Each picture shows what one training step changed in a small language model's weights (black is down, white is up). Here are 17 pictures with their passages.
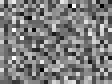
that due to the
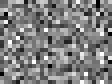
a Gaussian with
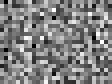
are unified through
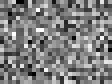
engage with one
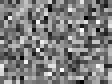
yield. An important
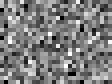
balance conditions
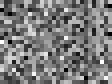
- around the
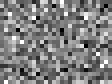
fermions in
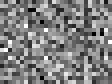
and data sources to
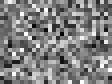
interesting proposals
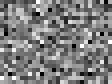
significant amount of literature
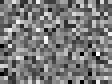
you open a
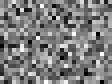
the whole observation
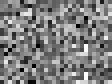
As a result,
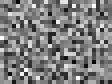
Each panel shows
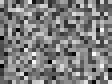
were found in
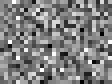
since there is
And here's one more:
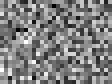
the patients exhibited
